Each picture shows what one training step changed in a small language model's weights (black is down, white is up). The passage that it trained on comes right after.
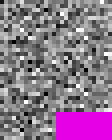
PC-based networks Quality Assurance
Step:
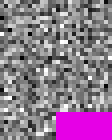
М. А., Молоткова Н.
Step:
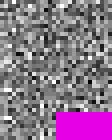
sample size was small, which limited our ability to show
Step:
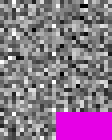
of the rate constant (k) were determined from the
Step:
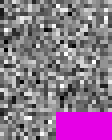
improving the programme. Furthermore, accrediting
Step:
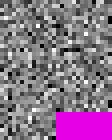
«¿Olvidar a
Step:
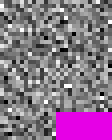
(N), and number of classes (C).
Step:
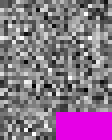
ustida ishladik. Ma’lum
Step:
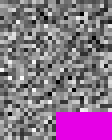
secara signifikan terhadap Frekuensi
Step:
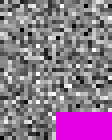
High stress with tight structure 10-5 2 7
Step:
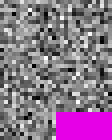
Norasmiy vositachi izlab
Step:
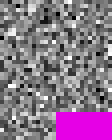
is one of the compounds in the feedback system from
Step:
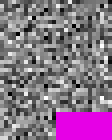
Growth SDG #9 —
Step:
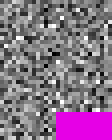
the environmental field, supporting them to leverage
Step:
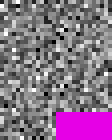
vaccines. VACCINE
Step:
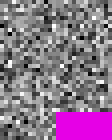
with hurricane/seismic resistance.
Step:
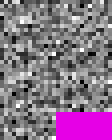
Президенти ҳузуридаги
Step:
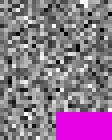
relatively straightforward and they could see the
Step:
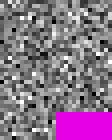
una estructura modular, dicho en
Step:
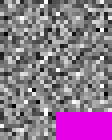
і динамічні композиційні
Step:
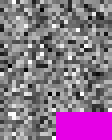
baby at birth, intra
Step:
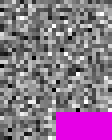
obtained from coordinate data of individual fibers and color
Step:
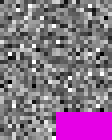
be explained either by corrosion products formation around
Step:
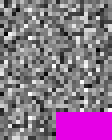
my former is and what s/he is
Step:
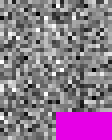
d_j W / W + d_j
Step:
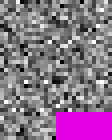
traditionnelle. Le Ghana a institué
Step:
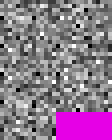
мақсадида ўтказилган
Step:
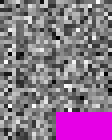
circuit and reliability modelling capabilities,
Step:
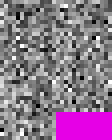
seems to be ruined by a new
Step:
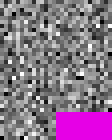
sign the last page," Manuel, his
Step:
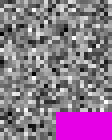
to electricity generation. Particle swarm
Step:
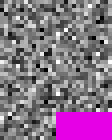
is drastically lowered. In particular, there
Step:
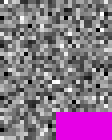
Наср Фаробий қомусий
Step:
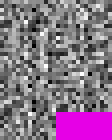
turli sohada ishlaydigan
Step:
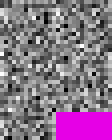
preprocessing The preprocessing stages
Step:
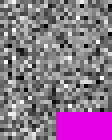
product content guarantees are processed according to
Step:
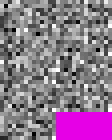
влияет на нервную и
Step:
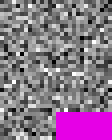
enhances maximum power point tracking (MPPT)
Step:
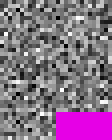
keltirib o'tsak: Mazkur
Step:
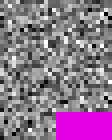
Адаптивна функція почуття
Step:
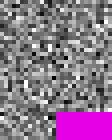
more. All the consumption contributes to ecological
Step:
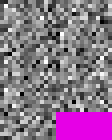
havodagi ruxsat etilgan
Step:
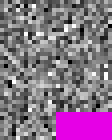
equations of the Sobolev type. -
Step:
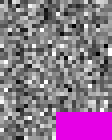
was not considered for further analysis. Musical
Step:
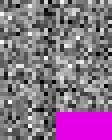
review was conducted to identify and evaluate studies reporting key
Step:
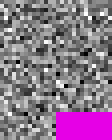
aromatic amines^a Entry
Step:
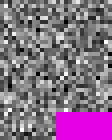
akan pentingnya keselamatan
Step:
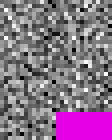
and Development (OECD) (European
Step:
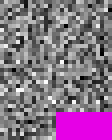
my goddesses. As a child the
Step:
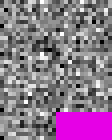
pembelajaran yang berawal
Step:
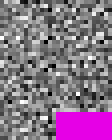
ilmiy izlanishlar olib borilmoqda.
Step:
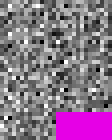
- відповідних положень того
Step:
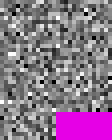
Tree, *Proceedings of CMMR
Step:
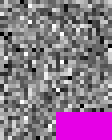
shown in Fig. 9 and shows a strong peak
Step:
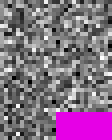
juega el poder en la distribución de recursos
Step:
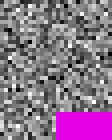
amount was found in rhizosphere (22
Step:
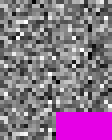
C. Manyuk, and P. K.
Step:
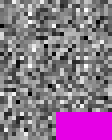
that is specific to the logistics sector, is the
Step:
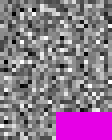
contenido de los derechos fundamentales debe
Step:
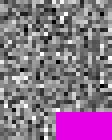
Z. Investigation into Application of AI
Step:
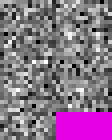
har yerda yorug' tushib turishi
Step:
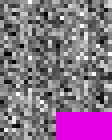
und in eine für kunsthistorische
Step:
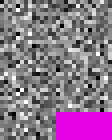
purchase or consumption of regional foods
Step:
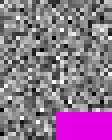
etc.) [5]. Los profesionales
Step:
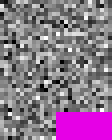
? Bien au contraire, voici un
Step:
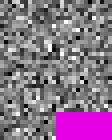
they reside. Other local agencies, such
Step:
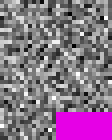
структурной структуры превращается в
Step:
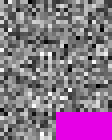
such a case, the biplane images serve
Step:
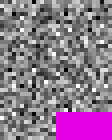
of SOC on the band spin–orbit
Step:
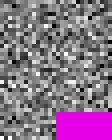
student. Objectives of the Study:
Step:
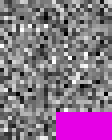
a motorbike and was hit by
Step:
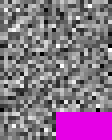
the OCADS (NOAA) and
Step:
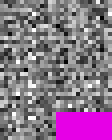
ta‘kidlagan. Strabon
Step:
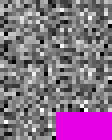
воде, способ сбора,
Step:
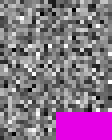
принимая в расчёт не
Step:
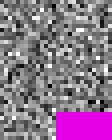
4 groups. The first group was a control group;
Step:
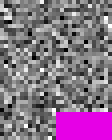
(Pl. II, E) having
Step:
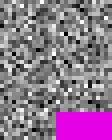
that of boys from 6 to 10 with average of
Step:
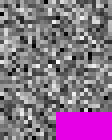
6-mm thick glass. Sealing materials
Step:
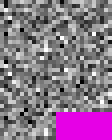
(such as SwissFEL at
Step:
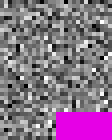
organizações da sociedade civil na implementação da política
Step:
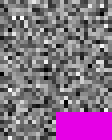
Mahkamasining 2021 yildagi 25
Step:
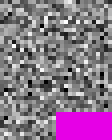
cenário contemplativo e mero lugar de
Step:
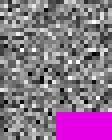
It was found that when PV panels are
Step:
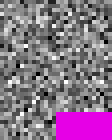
жизни автобиографического
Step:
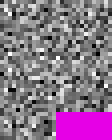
of YKL-40 results from patients with
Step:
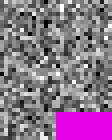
with a hybrid photovoltaic and
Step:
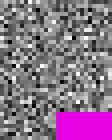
observar que o "desaparecimento"
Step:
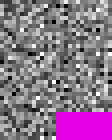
línea emergentes, mediadas por
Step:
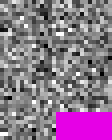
in good to high isolated yields. The
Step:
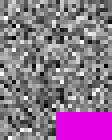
systems," *Renewable and Sustainable
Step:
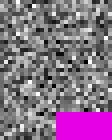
vista ambiental sino cultural. La gran
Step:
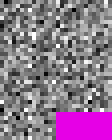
of 20 K/h, with a stop of
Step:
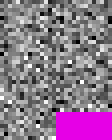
Картезій, в ході
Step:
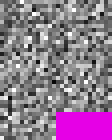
va mas'uliyatli bosqichlaridan
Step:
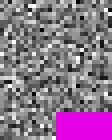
of alimentary gastroenteritis in
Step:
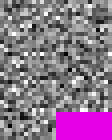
of the institution(s) responsible for the
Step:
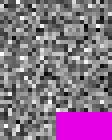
se repite en diferentes momentos. Se prepara
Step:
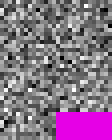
Untersucherinnen transparent gemacht.
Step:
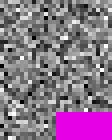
model and an optimized spectrum fit.
